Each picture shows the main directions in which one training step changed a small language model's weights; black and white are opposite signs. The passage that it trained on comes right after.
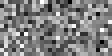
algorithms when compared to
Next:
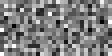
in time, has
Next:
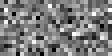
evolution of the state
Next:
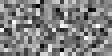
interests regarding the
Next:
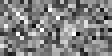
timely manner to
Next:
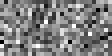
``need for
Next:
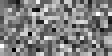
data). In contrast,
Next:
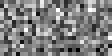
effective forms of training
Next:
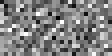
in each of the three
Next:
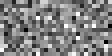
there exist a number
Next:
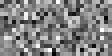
0}$ introduces a
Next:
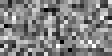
one recovers
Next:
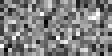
compressive strengths
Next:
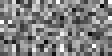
was poor and
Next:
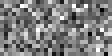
Urbach energies
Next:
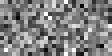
or agroecological
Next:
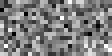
Promotion of
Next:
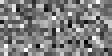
issues, and
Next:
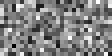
future, we plan to
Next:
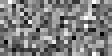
small dimensions,
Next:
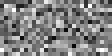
the current results in
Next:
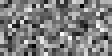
the excel software
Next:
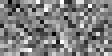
valves) to
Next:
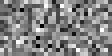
to the defaulted
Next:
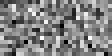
variations we calculate
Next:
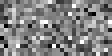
- A few respondents
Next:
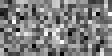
then blended with
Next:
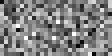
is in good agreement with
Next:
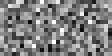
center. This change in
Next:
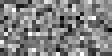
the various contributions, the
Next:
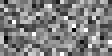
methods as appropriate. For
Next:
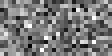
an entrance of
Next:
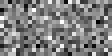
no single cause of
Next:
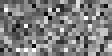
Sex sorted
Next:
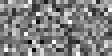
these zones is an
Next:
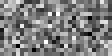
to PET.
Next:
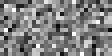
the effects of the larger
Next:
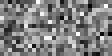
model for segment-level
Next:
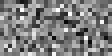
modeling frequently
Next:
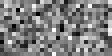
performance in relation to the
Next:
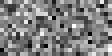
Sonatas and
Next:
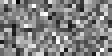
General GNN
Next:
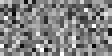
have rendered
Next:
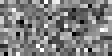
and k is the
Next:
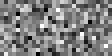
\wedge x
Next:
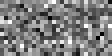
is rarely
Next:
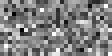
parameter $\Omega_{\rm
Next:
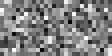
Even though blended
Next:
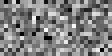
For the range of
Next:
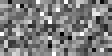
the D-flat
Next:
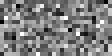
throughput, the first
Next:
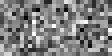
Figure 1). Figure
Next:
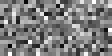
be interfered is
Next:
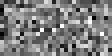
consider the simplest scalar
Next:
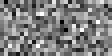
secondary data analysis in
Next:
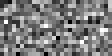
instead of recognising
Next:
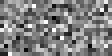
and Supplement
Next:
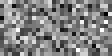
to the influx of
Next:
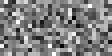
fauna was
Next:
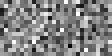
an integer scale of
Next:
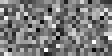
of *Vitis
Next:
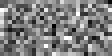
corresponds to an overall signal
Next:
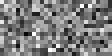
was used to determine the
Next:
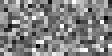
several ministries or
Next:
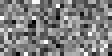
replaced by their
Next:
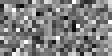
the industry. For
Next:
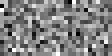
ensure members are
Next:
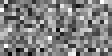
the lecture.
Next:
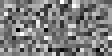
due to the reduction of
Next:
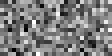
(due to a
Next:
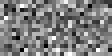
the variational theory in
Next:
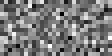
she was part of the
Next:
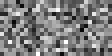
an analytical method which
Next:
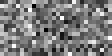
Fock space of the
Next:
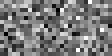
numerically that the
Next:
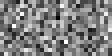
touch or smell
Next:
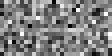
in animals and
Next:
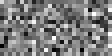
same period of time and
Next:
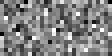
carry out the complex
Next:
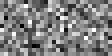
food production, which
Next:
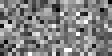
education play an important role
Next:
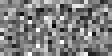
the BAO
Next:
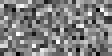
the density of energy states
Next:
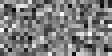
the model with different material
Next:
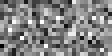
no pressure fluctuation while
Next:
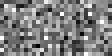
the possibility of a
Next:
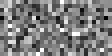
paper focuses on the
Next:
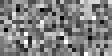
numerical experiment, illustrated
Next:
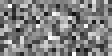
sharing practices:
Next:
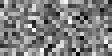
increased demand for
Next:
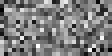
consider the readable condition
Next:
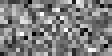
Describing this
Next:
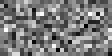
of the confining
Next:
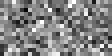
of cropland
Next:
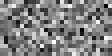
basis. The use of
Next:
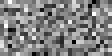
either pupil
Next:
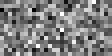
indicate pairwise relationships
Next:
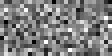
observationally viable
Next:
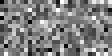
Player $Z$
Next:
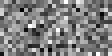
longer than 5
